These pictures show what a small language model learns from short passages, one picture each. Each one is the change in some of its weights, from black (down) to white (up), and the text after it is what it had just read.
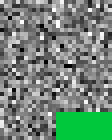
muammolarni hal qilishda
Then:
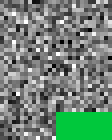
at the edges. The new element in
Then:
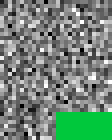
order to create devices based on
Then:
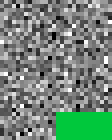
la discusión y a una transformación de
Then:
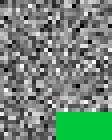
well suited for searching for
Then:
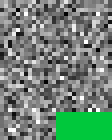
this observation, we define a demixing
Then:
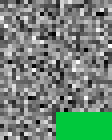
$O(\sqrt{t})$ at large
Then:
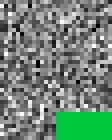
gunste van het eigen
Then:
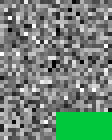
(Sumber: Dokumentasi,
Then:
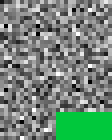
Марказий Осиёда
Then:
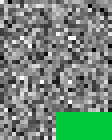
& 10 \\ \bottomrule
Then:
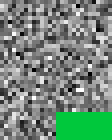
height of flux rope, heights
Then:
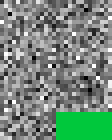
uma posição desvantajosa
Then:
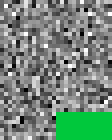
and the axial-vector (right)
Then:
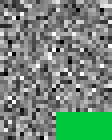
del Perú; Hemeroteca
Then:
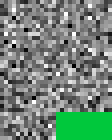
Artist - इसके
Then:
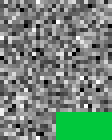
could be constrained down to
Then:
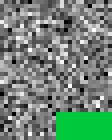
exhibit higher temperature. However,
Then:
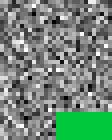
quwati, loyihaviy
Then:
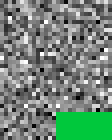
При этом методика
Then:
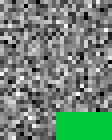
code. The second line changes to
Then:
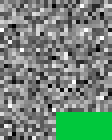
didáticas que estruturam
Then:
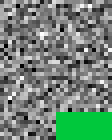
remain constant throughout the
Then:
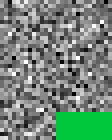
von diversen Apps inkl
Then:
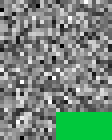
directorului Arhivei de
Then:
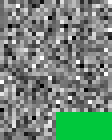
что «перспективы
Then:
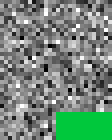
few works have been published
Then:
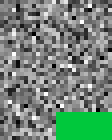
wave basis with projected
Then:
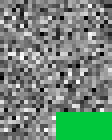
$k=1$. Let us also
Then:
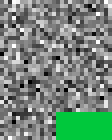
preparación de alimentos derivados del
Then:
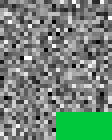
positivas son siempre más
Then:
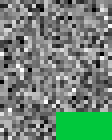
the various APBs and GBs
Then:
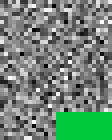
de formação de professores muitas
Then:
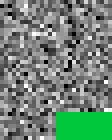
in drag-contaminated
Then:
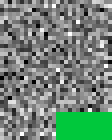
G20 sammiti tadbirlari
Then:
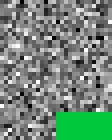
not shown here, the perturbed
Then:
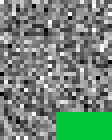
GPa alınmıştır.
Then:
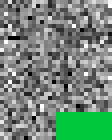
bolalarning fikrlashini
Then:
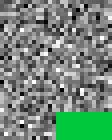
with a subset of interpretable
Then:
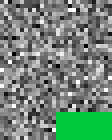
internal state $x_k$, a real
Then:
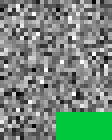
increase of the specific heat with
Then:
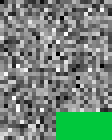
SG}$ is determined as a double
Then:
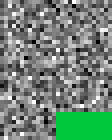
le Mali et le Niger est sans
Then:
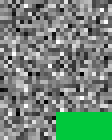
é como uma estrutura que vai
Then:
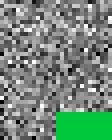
memanfaatkan telaah
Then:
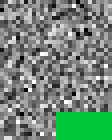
Therefore, the Dirac equation presented
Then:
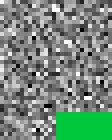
magnitudes for parametric
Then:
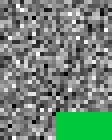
discuss the explicit temperature dependence of
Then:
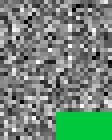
стилистические приемы
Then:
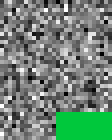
$T$ in (\ref{TM}) has
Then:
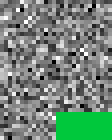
и т.д. Следствием
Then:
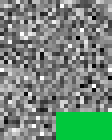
qui s'étend aux
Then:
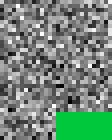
is then applied to fuse the
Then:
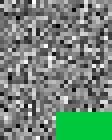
The distribution of potassium content in
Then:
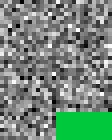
analize vremenskih
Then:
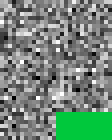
таққослаш усули
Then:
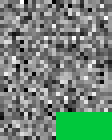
$H$ divided by the age of
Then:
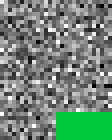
object has been detected only once in
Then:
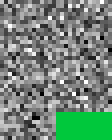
identify the $\ga$1\%
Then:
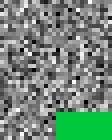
probability density function of a \emph{Gamma
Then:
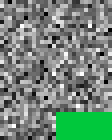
the 3D L-Res model was trained
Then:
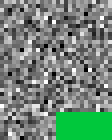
guarantee and validate the
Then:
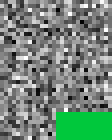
algısı üzerine.
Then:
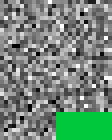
identified from the density distribution
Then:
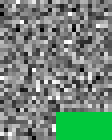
Resumen El proyecto
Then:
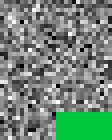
distributions so that even if the contribution
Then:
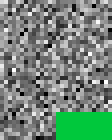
що відбудова
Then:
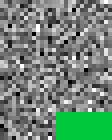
изучение у данной
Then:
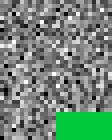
multiplication of channels in the
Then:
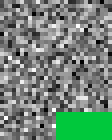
the HR department forgets to
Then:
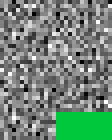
yaratishga qaratilgan.
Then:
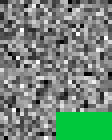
highest reported coupling
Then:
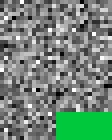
del lenguaje natural*,
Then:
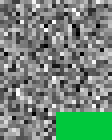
in copper pyrazine
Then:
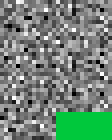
such as for example, checking and
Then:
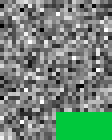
variable with covariance matrix
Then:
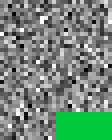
Introduction The movement of
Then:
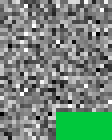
generated by the electron prevent the
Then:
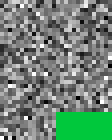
- қуролли кучларни
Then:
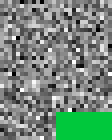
алоҳида эътибор
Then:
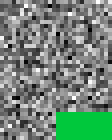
that the central part of dark
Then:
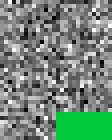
attributed to diamond Raman
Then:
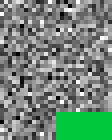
bu yoshdagi bolalarning
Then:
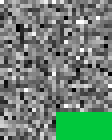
pra produksi memasuki
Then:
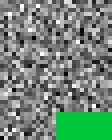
individualmente y constituye
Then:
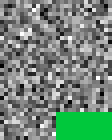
variation of the biased CTRW
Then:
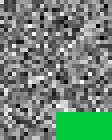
_{1\parallel }\cos
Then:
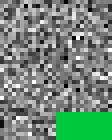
medsebojno povezani in
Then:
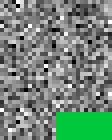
section). For the DR TPE
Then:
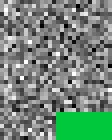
Industrial Enterprises
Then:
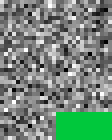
liberation as a dual of
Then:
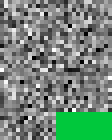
de conocimientos para actualizar
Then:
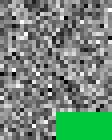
though ESS preserves the
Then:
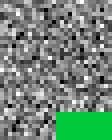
los supuestos en los que el
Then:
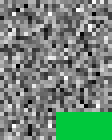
качестве элюентов
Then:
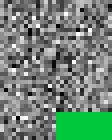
for an homogneous magnetic field
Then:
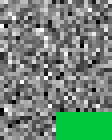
Fig. 1a and Supplementary
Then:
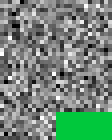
aparecen en la tabla
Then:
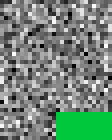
xalq latifalarida Mullo
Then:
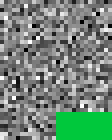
мем, блог, стрим,
